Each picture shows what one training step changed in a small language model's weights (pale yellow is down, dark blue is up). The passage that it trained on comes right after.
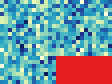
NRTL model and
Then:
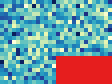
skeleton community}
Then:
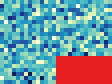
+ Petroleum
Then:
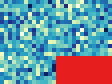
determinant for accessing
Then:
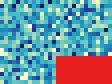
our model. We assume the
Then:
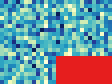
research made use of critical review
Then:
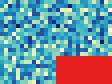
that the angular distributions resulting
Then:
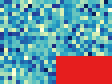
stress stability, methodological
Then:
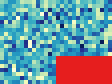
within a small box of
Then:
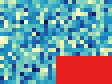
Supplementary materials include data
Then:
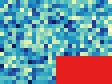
that the magnetic fields do not
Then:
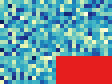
do not change during the
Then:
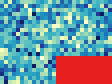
less stopping of
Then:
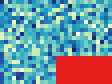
WP4 Technical
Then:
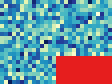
for the mixing of the
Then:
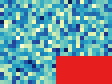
red color gradient
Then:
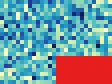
constructed at SLAC
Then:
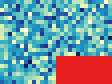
as an important component of
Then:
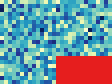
subtle differences in the
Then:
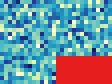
the constant reaction parameters of
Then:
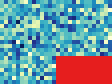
terms up to and including the
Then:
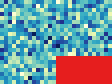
conflicts of interest associated
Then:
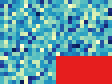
interaction between the chaotic
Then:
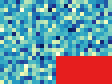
is the distance from the current
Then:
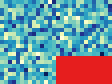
rib filled with
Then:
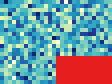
historical context,
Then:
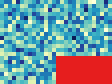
were inadequate while
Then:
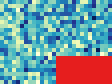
on subsidized and
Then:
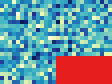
2 min data in Fig.
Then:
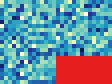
do not present a full set
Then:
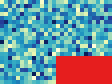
be superior for IR
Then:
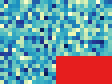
to identify diverse and
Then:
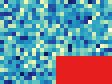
of the relative magnitude of each
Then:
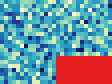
since 2 months associated
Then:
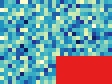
AJP policy. The
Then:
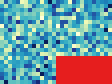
are known to modulate phase
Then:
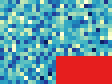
continuous coupling, pulsed
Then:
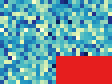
Center of Mass
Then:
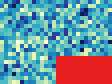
the performance of 81
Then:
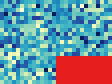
upper limit on the mass of
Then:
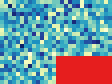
strikingly different than
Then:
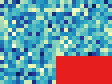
estimating the part of this
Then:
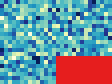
1, is a master
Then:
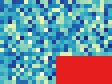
CHMM framework
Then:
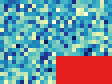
In this study, physical activity
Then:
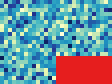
the modulus of the
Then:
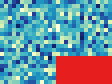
the face recognition
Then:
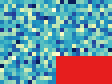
particularly the USA, to be
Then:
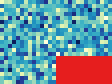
horticulture are
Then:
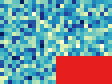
it is the symbolic
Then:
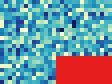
real world. The standard
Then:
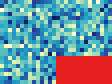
a useful indicator of
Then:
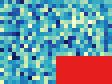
we evaluate the findings of the
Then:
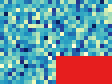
to \cleggend\
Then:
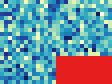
of a slip system
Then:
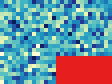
the enhancement effect on
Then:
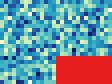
the individuals, community
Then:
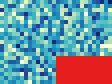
focused on the ideal
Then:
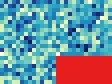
the formulation of the
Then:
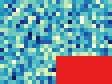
distance between stars increases,
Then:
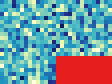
discussed in Remark
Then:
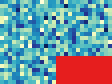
and networking requirements. It
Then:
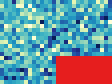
hrs. at
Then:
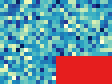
on gender aims
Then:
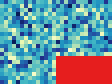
the section "The reason for
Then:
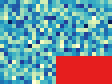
shocks. This manifold
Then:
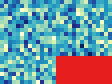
the service sector, which
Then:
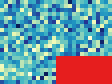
that the efficacy and
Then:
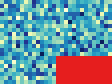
for each patch is
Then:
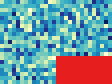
fungi play a
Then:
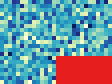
this Appendix to do the
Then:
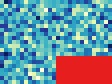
(10 virtual,
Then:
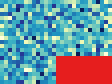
as promising alternatives for
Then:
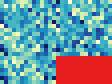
Our result generalizes this to
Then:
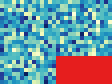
\delta x_4 +
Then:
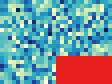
Malossa structure
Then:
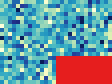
a small IoT
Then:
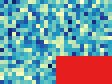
publications in Chinese
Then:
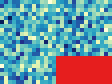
[6]. Numerous
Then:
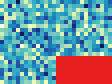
cooperate with local
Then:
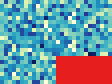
attempts have been
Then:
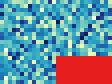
phase transition point the change of
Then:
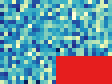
Show 15} for the
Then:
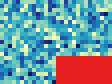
may improve vaccine
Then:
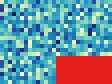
searched for
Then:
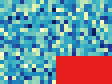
activations, each of
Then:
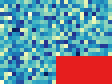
as the product of the
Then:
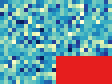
surface interaction between both layers is
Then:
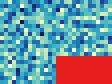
empirical value
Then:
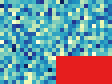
heat source. A typical
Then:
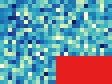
control and user actions in
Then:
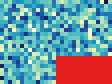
collaboratively by DHH
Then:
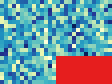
that was introduced years ago
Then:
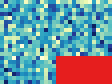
of risks, including
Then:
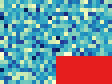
so forth – can
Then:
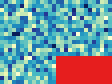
computing technology, sensor
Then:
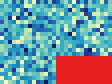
autism spectrum
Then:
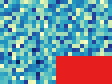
of Sciences USA},
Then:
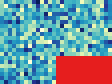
of ISO, which can
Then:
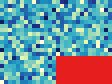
(compared to the
